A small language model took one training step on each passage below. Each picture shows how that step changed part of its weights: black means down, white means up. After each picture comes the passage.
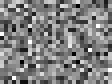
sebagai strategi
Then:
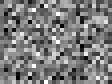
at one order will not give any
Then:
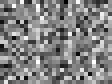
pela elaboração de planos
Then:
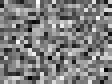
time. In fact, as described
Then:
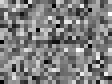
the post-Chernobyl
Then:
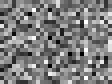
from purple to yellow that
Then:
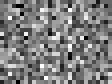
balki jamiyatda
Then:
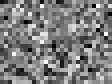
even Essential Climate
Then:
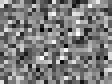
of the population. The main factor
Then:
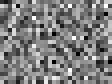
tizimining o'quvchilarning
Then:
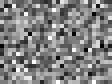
more linear features. (d)
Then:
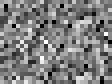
and their AMBA score
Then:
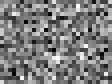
shown in Fig. 1, the
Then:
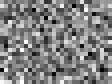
the parametrization is periodic
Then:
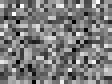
do an observational study the
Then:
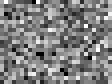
wonderful memory of
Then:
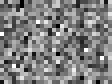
chocolate sticks,
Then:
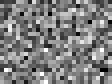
participações que lhes forem
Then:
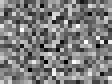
we consider these in terms of
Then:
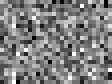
miloddan avvalgi
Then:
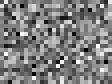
a proper coordinate transformation within a
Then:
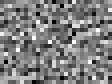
and STEEP Analysis. This
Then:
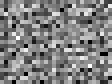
is expected to ensure effective system
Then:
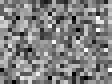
choice goes beyond the scope
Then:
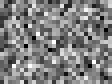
science is a diagnostic aspect of
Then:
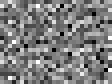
and column are given in the reference
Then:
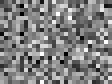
hiçbir şey
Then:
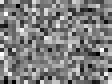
ularning matematik
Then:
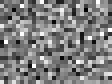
to the Unified Theory of
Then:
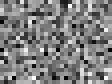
enterprise are provided with
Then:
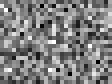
keladi (ya'ni
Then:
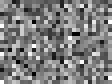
– Toshkent:
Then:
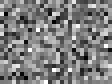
we will collectively refer to these
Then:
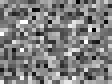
hydrogen peroxide decom- Fig.
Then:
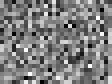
en la tabla 2,
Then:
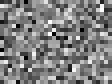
$-1$ for fermions.
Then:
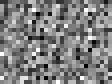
directions, horizontal and
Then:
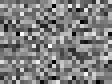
annealing, indicating that
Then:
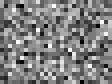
ularning malakasini oshirish
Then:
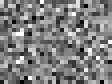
employed for inspection of several
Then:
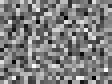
enables a high degree of
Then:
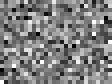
de Daech et celles
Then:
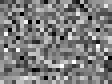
function and $D^{-\alpha}$
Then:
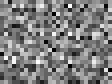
retrocalcaneal area
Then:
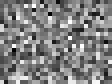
channels leave V1. The
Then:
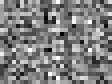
to overdoped compounds including
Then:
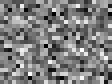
Freedom of Expression',
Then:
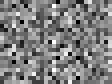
creatividad creatividad
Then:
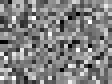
разных ступенях
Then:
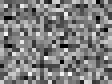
a COBE normalization, or
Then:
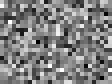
the fabric structure, resulting in
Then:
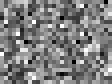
a ethanol solution again
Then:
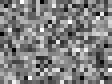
programas y servicios
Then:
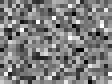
Action, que van expressar
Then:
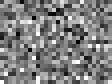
set of positions (sites)
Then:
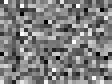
descendant operators. The
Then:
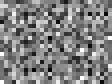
может свободно
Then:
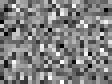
level was to give a net
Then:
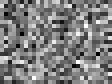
under conditions of disinfection treatment
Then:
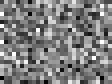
soft operators. Another new situation
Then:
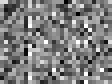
Suicide behaviours include
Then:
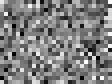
in demand for commercial spaces
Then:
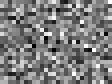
as to avoid the saturation of
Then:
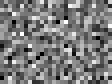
virtue, and of
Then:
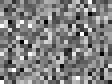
utilized whole transcriptome
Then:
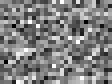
and observed (points)
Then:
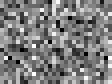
sido trabajada en otro
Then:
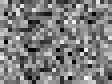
The case cannot be matched with
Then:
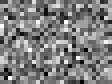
the topology (norm) from
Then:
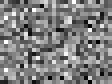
materik tablatiga
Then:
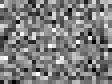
to be in this study.
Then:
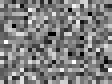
by springs with spring
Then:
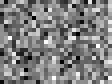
estava activa o curada
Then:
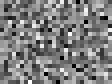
for large angle photon events is approximately
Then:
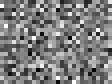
as an effective way to replace
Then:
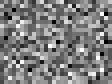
to the FT-IR
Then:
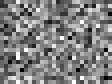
Casa Conachi
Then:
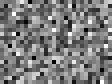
for you}'' with the
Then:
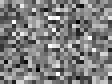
to health care and malaria
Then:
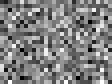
तर उनले
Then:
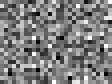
to be effective when compared with the
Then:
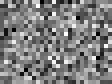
at JHEIs during
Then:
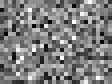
and removal of adhered
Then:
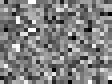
DepEd Order No.
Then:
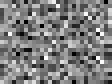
electromagnetic fields, that
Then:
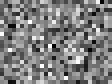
The proposed prototype of the
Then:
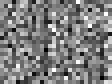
in India during the past
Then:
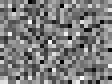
and Dean must be on the
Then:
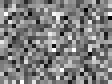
= \int d^d
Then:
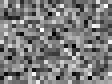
only time $t$. In this
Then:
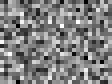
deterministically yields the same
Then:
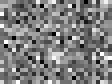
Let us now bring in the
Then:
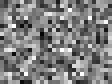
limitada, permitindo
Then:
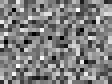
\newblock Ionic colloidal
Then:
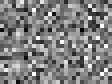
rate by assuming the thickness of the
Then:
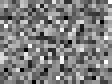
in a grid, the number of
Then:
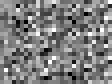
to note that, due to the
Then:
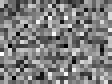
in types. 2) Technical
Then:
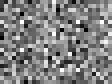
hinchada: esa visible
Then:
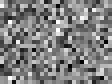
the instrumentation, and radio
